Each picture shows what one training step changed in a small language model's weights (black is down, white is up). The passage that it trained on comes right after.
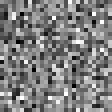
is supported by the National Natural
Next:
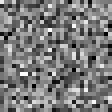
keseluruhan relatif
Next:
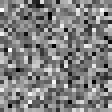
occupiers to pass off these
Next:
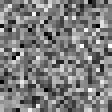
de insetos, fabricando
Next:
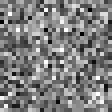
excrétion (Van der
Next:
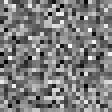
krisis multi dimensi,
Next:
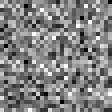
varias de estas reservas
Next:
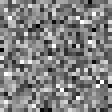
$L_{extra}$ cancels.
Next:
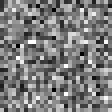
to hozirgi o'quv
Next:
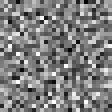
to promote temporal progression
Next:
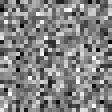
with the interstellar gas is responsible
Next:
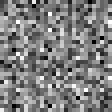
We train a LibFM factorization
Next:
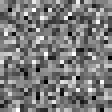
hal qiluvchi ahamiyatga
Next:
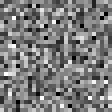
etkileri ile mensubu
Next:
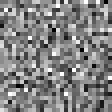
using a Galactic \aco\
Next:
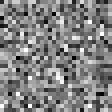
Eq. (5). The isospectral
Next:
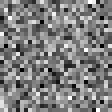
of educational achievements. The methodology
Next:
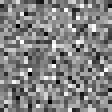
стимулів відіграє
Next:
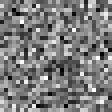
one pixel to the other. A simple
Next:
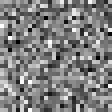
the ray from its origin to the
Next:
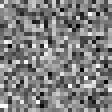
and legal cases can be important in
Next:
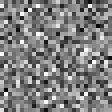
здания, если они не
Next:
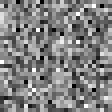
vector of the particle, which is referred to
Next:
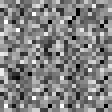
group $I m m m$. The
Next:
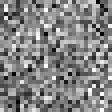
réguler et de les
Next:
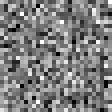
validity for $t = 0$, as
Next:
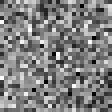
(Desinfo.Pop) da
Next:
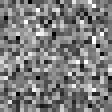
Our schemes do not change the simple
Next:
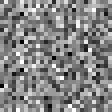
in the effective low energy coupling constant was
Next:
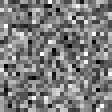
dampak yang sangat buruk
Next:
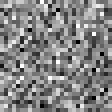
has the same pattern as ``CI
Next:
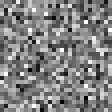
and communication overhead for efficiency
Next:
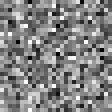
## Abstract With the
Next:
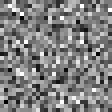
increased data accessibility and
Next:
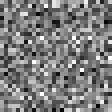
de anomalias positivas e
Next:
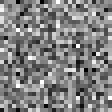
ease of learning? 4. What are
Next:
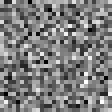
Hall bar structure shown in the inset of
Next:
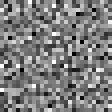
_{\rm nH}\nonumber\eeq
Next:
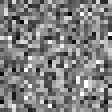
the distance between kinks formed by
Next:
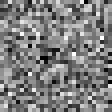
(2000). In München formte
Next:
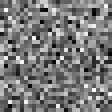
larger velocities on large scales. These
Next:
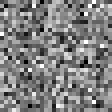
and M.\ Sasaki,
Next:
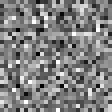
the minimum value of the standard deviation
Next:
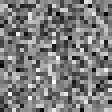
etish va yoyish maqsadida
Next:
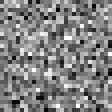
SPS now extends the CERN
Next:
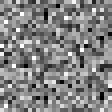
христиан, Смерил
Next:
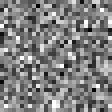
комплексного показника
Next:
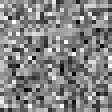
in practice, it is likely that
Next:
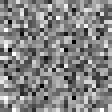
splitting, the red to the 20
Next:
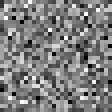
Laienforschung - Das
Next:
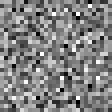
за деревьями в
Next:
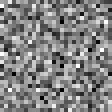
explicaciones lógicas, confiado
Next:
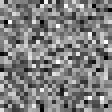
dall'accesso ai
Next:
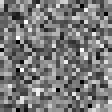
الحكومة في
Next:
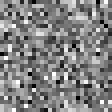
манзилга етиб
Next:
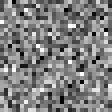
the pQCD point of view,
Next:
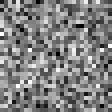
When the refractive index is not
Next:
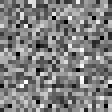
Insoniy qadr-qimmatini
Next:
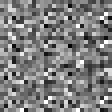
VARICOSE VEINS
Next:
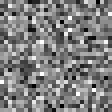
anlamlı olduğunu
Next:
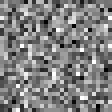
Исследование автора
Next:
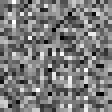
D. C. P. Implementação
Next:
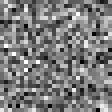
ancestrales y los contextos
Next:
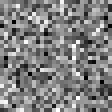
zamonaviy texnologiyalarning
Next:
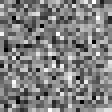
keltiradi. Zero, har bir
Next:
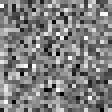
refer to $y\rightarrow-\infty$
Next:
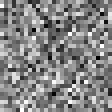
of the degradation process which the
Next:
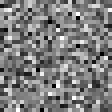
ularning faoliyatini tartibga
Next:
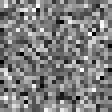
Saúde, Edição 116
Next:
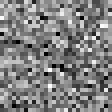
Hence, this implies that an
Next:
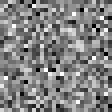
сертификатов на
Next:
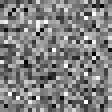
holatlarining oldini olishda
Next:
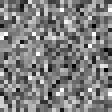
\label{sec.formulation} In
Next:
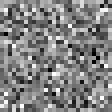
found by involvement of sophisticated
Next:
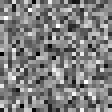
the mechanical system. For a general
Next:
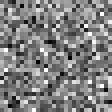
Given the need for large fine
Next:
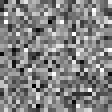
substantiates the reasons for the
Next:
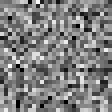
about a few mm in all three
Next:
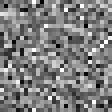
тому, що суспільний
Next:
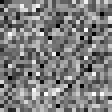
além de recorrer ao
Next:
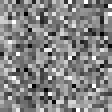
and they should be applied to the above discussed
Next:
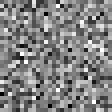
quark meson coupling model, a
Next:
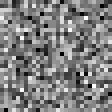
is not connected to any voltage source.
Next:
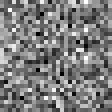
The dipolar solution bears strong
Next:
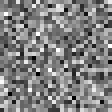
property of a particular *theory
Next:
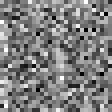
suitable for implementation on a
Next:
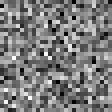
kommunikativ qobiliyatlarni
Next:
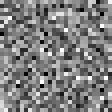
of menthol I, obtained from the
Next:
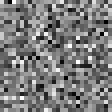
Better Future?,
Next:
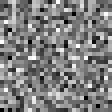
design and analysis tool. It should be
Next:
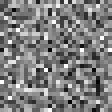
la responsabilité qui met au
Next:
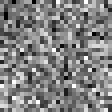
for social media and their effectiveness
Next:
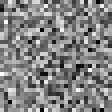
rest of this work we utilize the
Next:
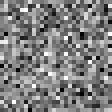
shaxs, himoya,
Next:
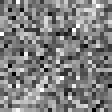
as the discretization corrections
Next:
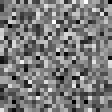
générale doit être
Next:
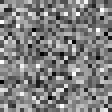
зубах с низкой
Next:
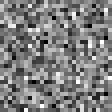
state in the shallow-BEC regime
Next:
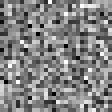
(notice that this integer is
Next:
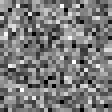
muassasalari o'rtasida
